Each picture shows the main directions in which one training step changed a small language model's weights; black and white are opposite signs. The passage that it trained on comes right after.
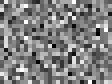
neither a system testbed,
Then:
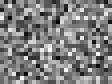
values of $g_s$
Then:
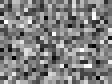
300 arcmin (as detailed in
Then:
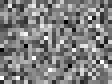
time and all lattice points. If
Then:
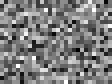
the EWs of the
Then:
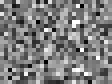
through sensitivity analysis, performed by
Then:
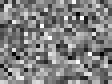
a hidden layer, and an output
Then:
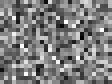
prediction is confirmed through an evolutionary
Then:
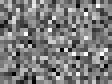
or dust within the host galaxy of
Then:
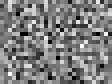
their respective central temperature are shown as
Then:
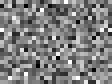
transient. The lack of
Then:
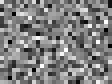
by the imaging systems $B$
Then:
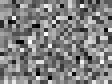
modelling should {\it not} be
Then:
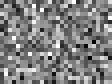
increased for time steps larger than a
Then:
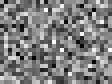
the experiment, $N$ is
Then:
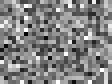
relative to the axisymmetric background,
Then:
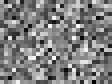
is to essentially solve for one parameter
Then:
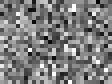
windows around the Fermi level involved
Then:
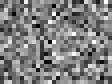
C&E projects. The
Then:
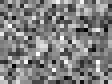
21 cm IM data with different
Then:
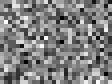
dominated by residual roughness effects.
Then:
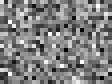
Round Trip Time
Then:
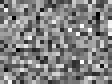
greatly affected by the presence of
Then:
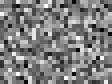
}} \end{subfigure}
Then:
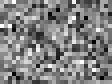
events, and included an unknown
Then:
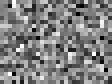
factor as a function of the dark
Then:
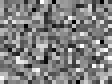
efficiently extended to the present
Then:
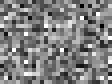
as in Figure 2, then as
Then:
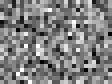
of nodes with lesser and higher
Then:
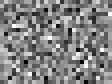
the regime that the discrete feature of
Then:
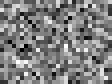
it's related with the magnitude of
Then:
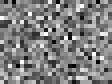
are employed: one based on domain
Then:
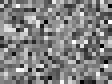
category-free localization
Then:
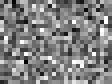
location. Taken together,
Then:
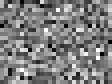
algebra, with mass $m$
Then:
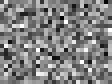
the parameters $h_0$
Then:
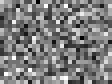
evenly across the whole mixing
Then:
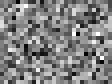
delta isobar (only
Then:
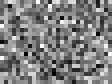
isolated excitons, leaving only
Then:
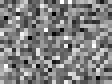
resynthesis tasks.
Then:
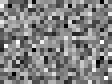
cumulative heating in two
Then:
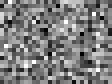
simulation 10 times using different seed points
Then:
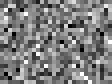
the total number of triggered
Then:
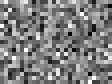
LoRa frames for
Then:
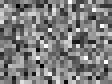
this is just what we observe.
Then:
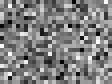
different values of $\Gamma$,
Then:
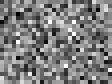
effect of the p-shell state
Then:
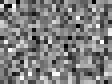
for International Cooperation in Research
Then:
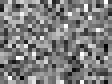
Blog, Digital
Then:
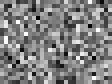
effect, current laboratory bounds can be
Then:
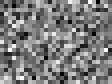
somehow increase the computational speed
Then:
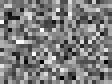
also generate phase 2 from this small
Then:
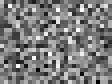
algebraic counterpart by a factor
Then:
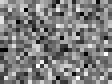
in the BDI class.
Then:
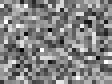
2,635 individuals,
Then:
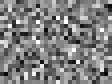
Wiley \& Sons}.
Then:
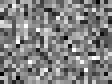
and $\overline{E}
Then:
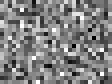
of equations in this model has a
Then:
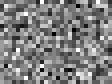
the impact of solenoidal
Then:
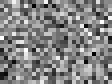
properties [19,20]. In
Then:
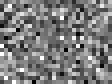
average, 13 hours a
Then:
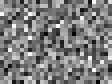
< 0$, the cluster wind has
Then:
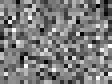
SBS power threshold is estimated to
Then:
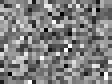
passing through the lens, which
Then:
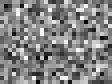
solid diamonds), following
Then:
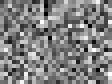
term, the axion field is approximately
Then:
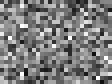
is reached at the points \be
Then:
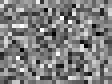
the boundary black hole, the
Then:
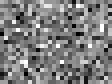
classique du couplage entre les
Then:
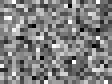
to distinguish them from the microscopic ones
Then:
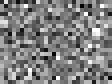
gap we have used our measured gap
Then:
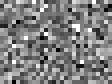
performance of the two classes of
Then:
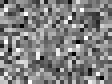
the results, extensive Monte Carlo
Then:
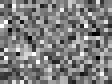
blank images with dimensions matching the
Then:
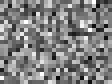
$W$. It is invariant because
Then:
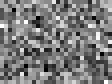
effective hamiltonian has been constructed at
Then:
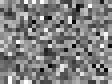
do not have such feature.
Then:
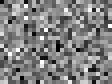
SD. To further investigate this deviation
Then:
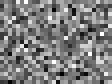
von Allmen,~P.
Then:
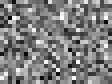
shell-like or outflowing features
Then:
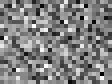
(001) surface is shown in
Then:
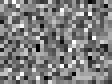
an even mode while ${\bf
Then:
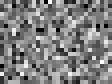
based on the time distance to
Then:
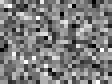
here neglected the effects of wave
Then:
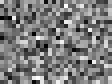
smectic $A$
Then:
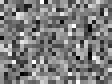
out the steadiness of the
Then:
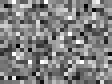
signals, the accuracy of the mass
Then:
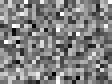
non-trivial, confirming
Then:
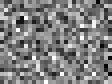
Junhyeok and
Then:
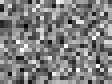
and disk radius. Due to
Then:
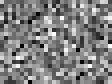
\checkmark & & &
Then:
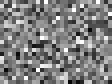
information spreading over the chain
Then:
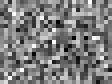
of all implementations** | Model
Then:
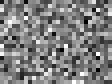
mK below 14~K.
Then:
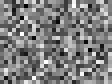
represented by 60 '1's from
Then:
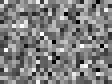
the kinetic metric. The purpose of
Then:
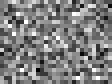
rotations. This step-like
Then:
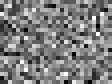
FeH and CH$_4$
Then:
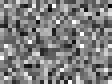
theoretical predictions reproduce the range of new
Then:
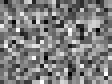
takes into account weighting factors or
